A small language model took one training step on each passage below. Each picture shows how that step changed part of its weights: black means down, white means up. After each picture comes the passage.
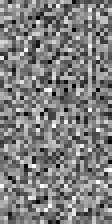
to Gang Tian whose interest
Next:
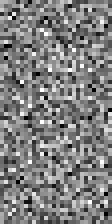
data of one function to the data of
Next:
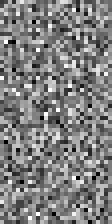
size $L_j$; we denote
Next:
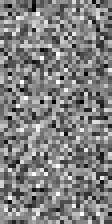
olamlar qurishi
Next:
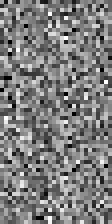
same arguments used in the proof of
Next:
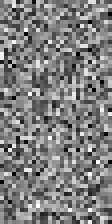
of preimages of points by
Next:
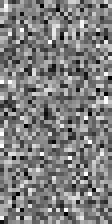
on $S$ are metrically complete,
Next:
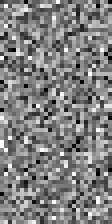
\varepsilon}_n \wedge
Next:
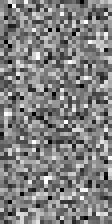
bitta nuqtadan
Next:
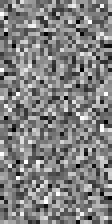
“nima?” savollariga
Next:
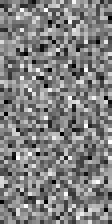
encontrados pela busca
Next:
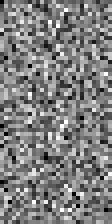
the regularization parameter $\alpha>0
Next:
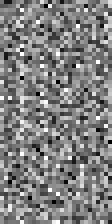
Shu ma'noda aynan
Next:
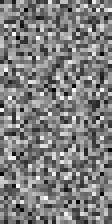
reversing its orientation)
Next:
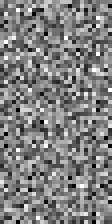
\end{equation} which implies a kind
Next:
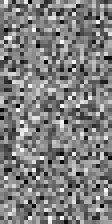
nombre d'entre eux
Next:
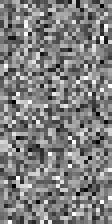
relaciones sociales y la
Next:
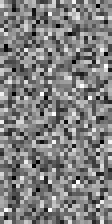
given as follows: \begin{align*}
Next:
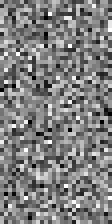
the number $q$ of triangles in
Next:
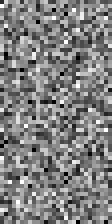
bu davrda millatning
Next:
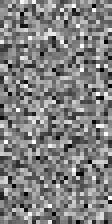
الخط المباشر،
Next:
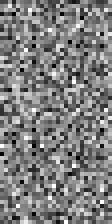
bark (TGP) was obtained
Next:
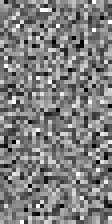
del settore pubblico
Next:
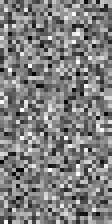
gamma function, and beyond.
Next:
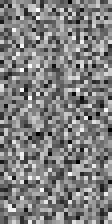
економіки, що
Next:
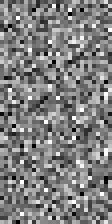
If $N$ is a compact codimension
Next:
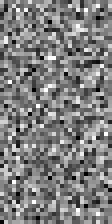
corollary. \end{proof}
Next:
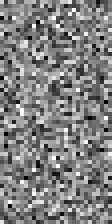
amaçla Web of Science
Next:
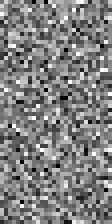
gemaakte analyses leiden
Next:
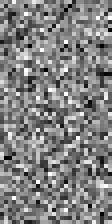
Nafasov Zafar
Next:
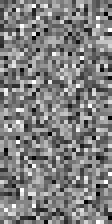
\end{eqnarray} provided that
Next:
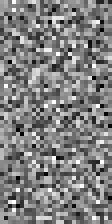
oldidagi asosiy
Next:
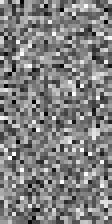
number of population restricts its
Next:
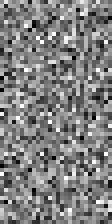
Kurikulum di tingkat
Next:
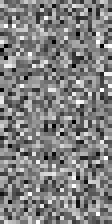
En este sentido, todos los
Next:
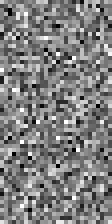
zum Studium, sowie
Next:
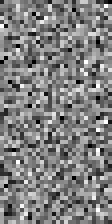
masyarakat. Etika
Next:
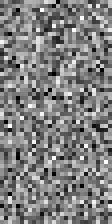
kishining o'zidagi
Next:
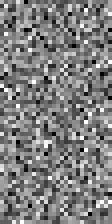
can be observed. Note that the
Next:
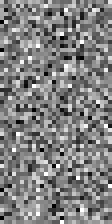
*Cultul Creștin
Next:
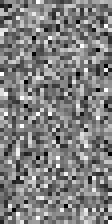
paydo bo'lishiga
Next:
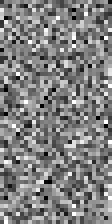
y macro— en los que
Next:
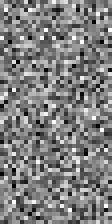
entre si. A contribuição
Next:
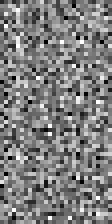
\qed \subsection{Proof of
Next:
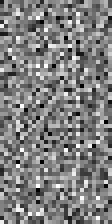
м. Бориспіль,
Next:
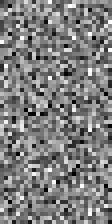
campaign, further
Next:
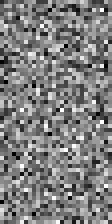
is a pair $(\tilde T,\eta)$,
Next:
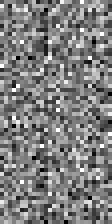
functions. However, if
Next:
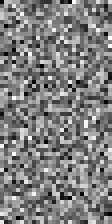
isotopy supported on a small
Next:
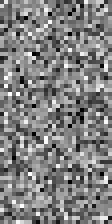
| Seed Biomass (g)
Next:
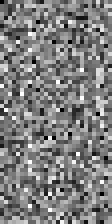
a (in fact, the) prime
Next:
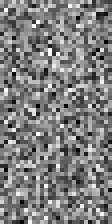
complete graph $K_n$ are
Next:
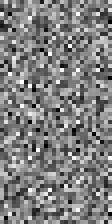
a sequence $x_m\in D,$
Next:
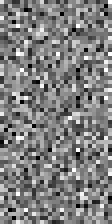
B_1\cap \partial K\>
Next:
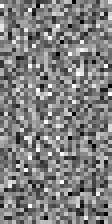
upper bound of communication
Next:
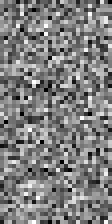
beruvchi, ishlov
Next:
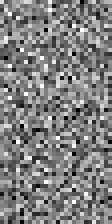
questões ligadas à
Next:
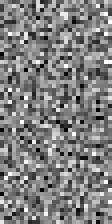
\FWBscheme one, but
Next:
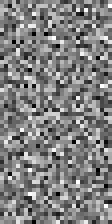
their \emph{orders} and
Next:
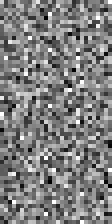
${\mathbb R}^3$. Here we
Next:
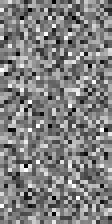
variados y difíciles prever.
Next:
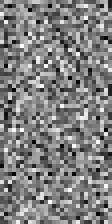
ma'dudi bilan
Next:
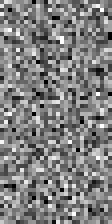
Kegiatan Outbound
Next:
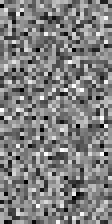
the test in practice.
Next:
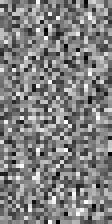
we begin, it is worth
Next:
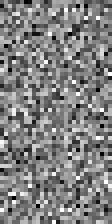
to $\theta^1 - \theta^2
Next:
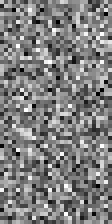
at infinity or $\Omega =
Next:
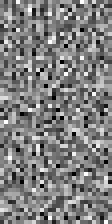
through \begin{align*}
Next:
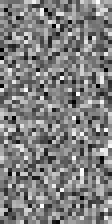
DG~model. Our aim
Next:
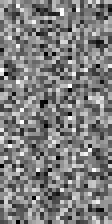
Kegiatan tanya
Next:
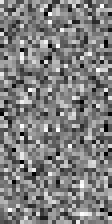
eating Indian food, was
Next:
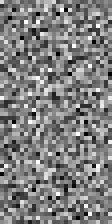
или их система
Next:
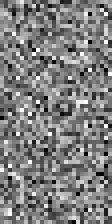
$K$-variety, and we consider
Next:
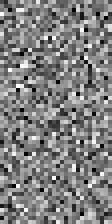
Diretor da Cidade de
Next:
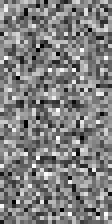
oscillating with large
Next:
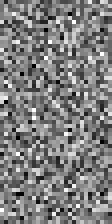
in the $h$ metric is also contained
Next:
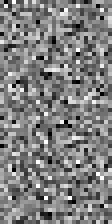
на необхідності
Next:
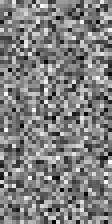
em L2; Urbani
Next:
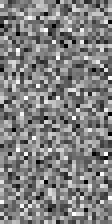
yengilmas kuch".
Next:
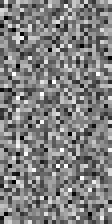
en toda la historia de la
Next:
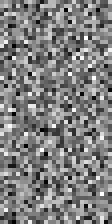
be reduced by using higher
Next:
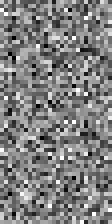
does not belong to the set
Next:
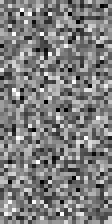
As in [4], we shall call
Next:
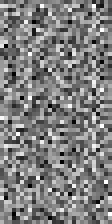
realized as the fundamental group
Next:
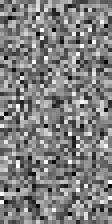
материальная и
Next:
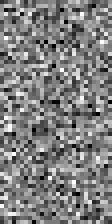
- 5 give an exposition of this
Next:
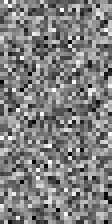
$$ forms a plane
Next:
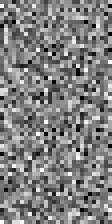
\cite{NY}.} This
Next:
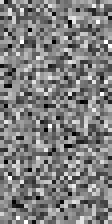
X)$. Therefore, we have that,
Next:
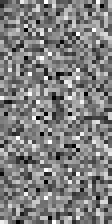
осьові крильчаті
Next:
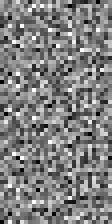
एस. और
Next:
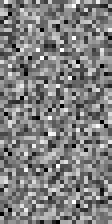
de gestão Os processos
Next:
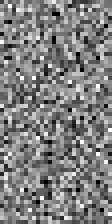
на трансформацію
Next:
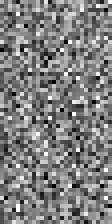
For a finite von Neumann
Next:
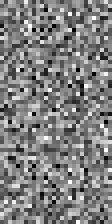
the Neumann Laplace
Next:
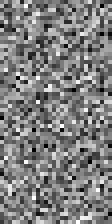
des interactions humaines dans le
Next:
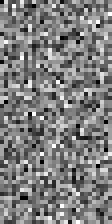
an analytic definition of an
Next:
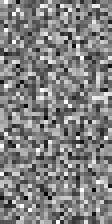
hat, wieder ab?
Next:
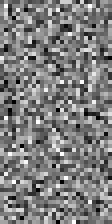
methods are a possible approach for
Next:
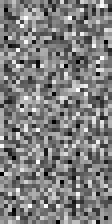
ortadi. Maktabgacha
